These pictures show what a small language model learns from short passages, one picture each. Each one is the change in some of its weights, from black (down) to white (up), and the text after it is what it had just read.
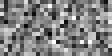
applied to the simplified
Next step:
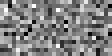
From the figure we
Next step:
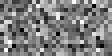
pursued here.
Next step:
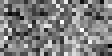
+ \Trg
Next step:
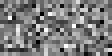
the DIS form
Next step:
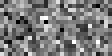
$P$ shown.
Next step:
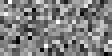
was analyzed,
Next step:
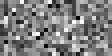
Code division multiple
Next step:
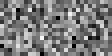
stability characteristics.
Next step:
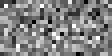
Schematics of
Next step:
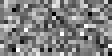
enhanced mass transfer
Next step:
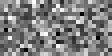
required the diagonalization
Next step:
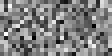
that is universally
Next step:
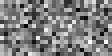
in the solar
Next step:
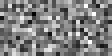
by selective
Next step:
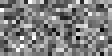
underlying state is &
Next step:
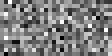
is much smaller than the
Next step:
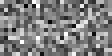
that it is formally
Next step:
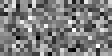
sources as a function of
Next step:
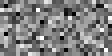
train the organ
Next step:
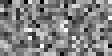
analysis is conducted on
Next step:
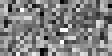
the precision data only
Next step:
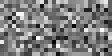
to whichever
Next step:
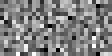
the leaks
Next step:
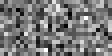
our simulations. We perform
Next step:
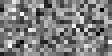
the original result in case
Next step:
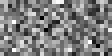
such as those presented here
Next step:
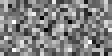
such as those observed in
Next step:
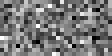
are often thought to
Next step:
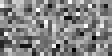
glycine solution
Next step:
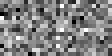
step is detailed below.
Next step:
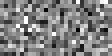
the total number of
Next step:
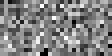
State Key
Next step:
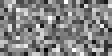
orbit. It is also
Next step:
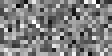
factor increases and have
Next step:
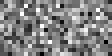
feasible due to
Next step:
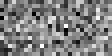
through linewidths and
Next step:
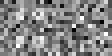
the conformal blocks.
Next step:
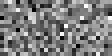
Design) or
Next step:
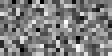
also lighter.
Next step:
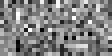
loss of precision.
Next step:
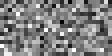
calculates the amplitudes
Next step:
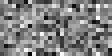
generally be included
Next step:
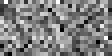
of existence of
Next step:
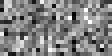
dotted circles
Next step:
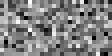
using a covariant
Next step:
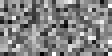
for the fermion
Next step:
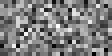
their and our estimates are
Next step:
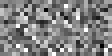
the model from earlier
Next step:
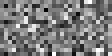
the linear order in
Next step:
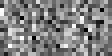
the final height
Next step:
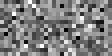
the irregular
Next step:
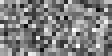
in the elementary color
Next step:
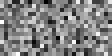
on the MM model
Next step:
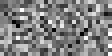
data Fisher
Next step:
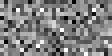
| Liu et
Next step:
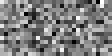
in the cavity,
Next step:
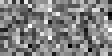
to achieve a given
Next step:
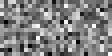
deviation from the background
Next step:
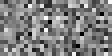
\vert \leq
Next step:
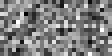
directly, from the
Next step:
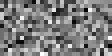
model}: Foundational
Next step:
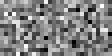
the bisector of
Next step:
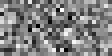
partial fraction expansion to represent
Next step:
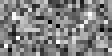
change in posterior
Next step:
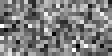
information integration in the
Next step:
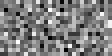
larger than 1 for
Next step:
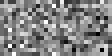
factors $F' =
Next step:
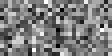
picture proposed by
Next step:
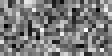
searches. The
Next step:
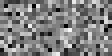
we expand the Hamiltonian with
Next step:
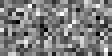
$\varepsilon $ defines
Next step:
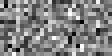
two quantities when
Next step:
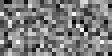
SDW}$ due
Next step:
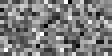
\over T}
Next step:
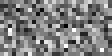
constraints. The luminosity
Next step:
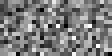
successfully. At
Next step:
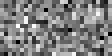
the width of the
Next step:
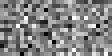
the initial acceptance
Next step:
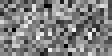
of this section is to
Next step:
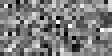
systems as per three
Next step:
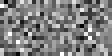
in the Proceedings
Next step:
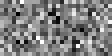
given singularity structure,
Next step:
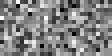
with large penetration
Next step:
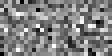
the depth and accuracy
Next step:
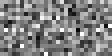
considerations for each of
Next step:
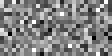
are grouped into a
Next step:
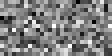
important role in deep
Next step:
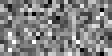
small white noise).
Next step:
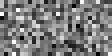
thermodynamic argument
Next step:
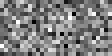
and Khan,
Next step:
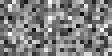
and the directional average
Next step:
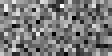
favor protocols
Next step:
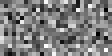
wrote the
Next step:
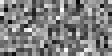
for its optical spectral
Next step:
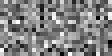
as follows: in section
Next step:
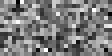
to ARPES
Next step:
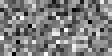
flow. Such
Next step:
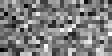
using the IEEE
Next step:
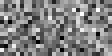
for different categories
